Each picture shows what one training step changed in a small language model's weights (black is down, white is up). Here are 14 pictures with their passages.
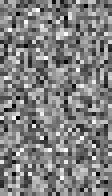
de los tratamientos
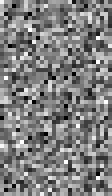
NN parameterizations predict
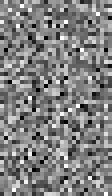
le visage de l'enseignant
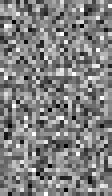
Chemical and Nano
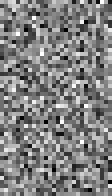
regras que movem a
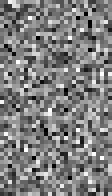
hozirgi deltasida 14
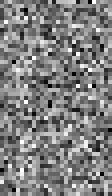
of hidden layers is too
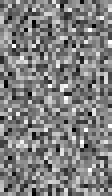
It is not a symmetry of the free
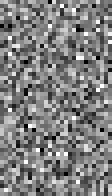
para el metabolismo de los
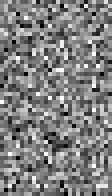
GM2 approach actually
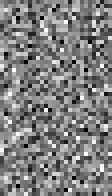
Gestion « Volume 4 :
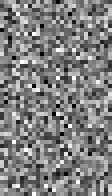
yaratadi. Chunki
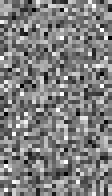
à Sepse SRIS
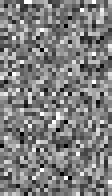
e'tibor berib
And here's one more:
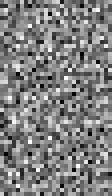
2.2 Diagram Sistem
